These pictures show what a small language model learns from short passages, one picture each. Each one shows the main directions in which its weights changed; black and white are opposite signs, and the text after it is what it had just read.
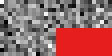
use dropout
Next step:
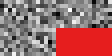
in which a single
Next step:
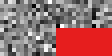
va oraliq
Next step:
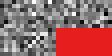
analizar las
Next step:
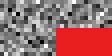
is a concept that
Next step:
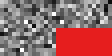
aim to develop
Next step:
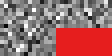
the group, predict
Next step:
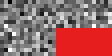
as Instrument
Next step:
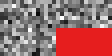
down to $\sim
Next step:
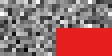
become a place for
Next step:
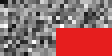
the issue of electronic
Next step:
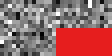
table. Set
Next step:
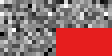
20 iterative
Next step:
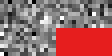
power or energy to
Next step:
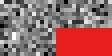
when mixed with
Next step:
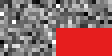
not received enough attention
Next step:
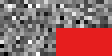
the highly significant p
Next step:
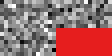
B, C and
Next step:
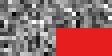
regional and
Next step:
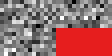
that there are
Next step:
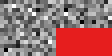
2D features from
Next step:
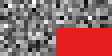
both, the application
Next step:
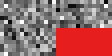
detected in 27
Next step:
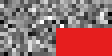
is based on the
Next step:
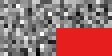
proton temperature.
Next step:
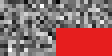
dilation |
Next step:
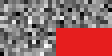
and create defects
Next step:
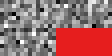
Site of
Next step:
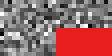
surface appears similar to
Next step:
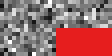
symmetry operators is
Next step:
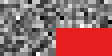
reason for this low
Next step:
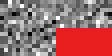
and does not require
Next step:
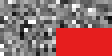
são guiadas
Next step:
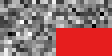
they are subject to
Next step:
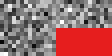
the significant difference exists
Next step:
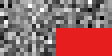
models. For this
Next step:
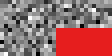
(iv) the
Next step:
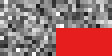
mergers by the
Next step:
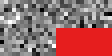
make more than just
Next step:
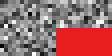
and is particularly
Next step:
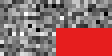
только о
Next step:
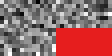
as camadas
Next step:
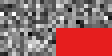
form of the
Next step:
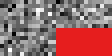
Ele se
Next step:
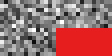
show in this paper
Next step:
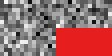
with accuracy by the
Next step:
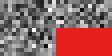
compounds. It
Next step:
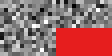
- Bochum
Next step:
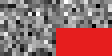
to the minimum of
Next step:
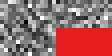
processo pode ser
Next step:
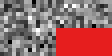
microscope setup
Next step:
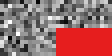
the framework of a
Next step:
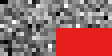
intrinsic interpretation as evidence
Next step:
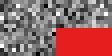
a qualidade do
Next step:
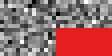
The feedback questionnaire
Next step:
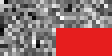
given by eq.
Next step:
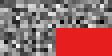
*Journal of
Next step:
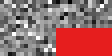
Erkin va
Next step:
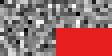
trends in
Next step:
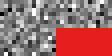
is challenging.
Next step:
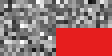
intervention. The
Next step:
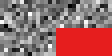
the bag model
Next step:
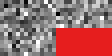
the country.
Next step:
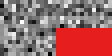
гр -
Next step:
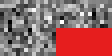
corresponds to $k
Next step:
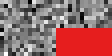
thus comparatively more
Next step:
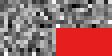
conflict management is
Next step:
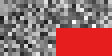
highly qualified
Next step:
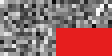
of education, including
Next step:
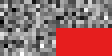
As shown in Table
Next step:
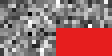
and consumption pattern with
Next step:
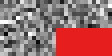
by the dashed
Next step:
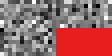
was combined with
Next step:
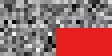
de la conservación
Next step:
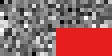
cylindrical Fermi
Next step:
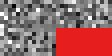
\nu \al
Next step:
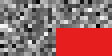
the medicine,
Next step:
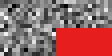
to \en
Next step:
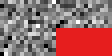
powerful reactor
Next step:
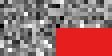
supporting and
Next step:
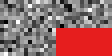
have headache,
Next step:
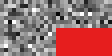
equivalent rate among all
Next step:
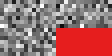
the effect of government
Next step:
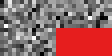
and, therefore,
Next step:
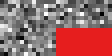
two different emission
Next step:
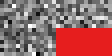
introducing rules
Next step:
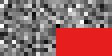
clearance of
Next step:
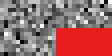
y durable en
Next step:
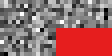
a student listening
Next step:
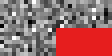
simply guide the
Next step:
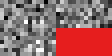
difficulty to treat
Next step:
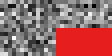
of the two
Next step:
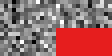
des corpus
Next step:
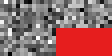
moderate agreement on
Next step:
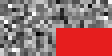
an extraordinary
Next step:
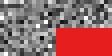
In contrast, cases
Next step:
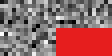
simulation to estimate
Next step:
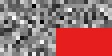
neutral environment
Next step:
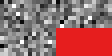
electro- nic
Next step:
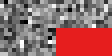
constraint via the electron
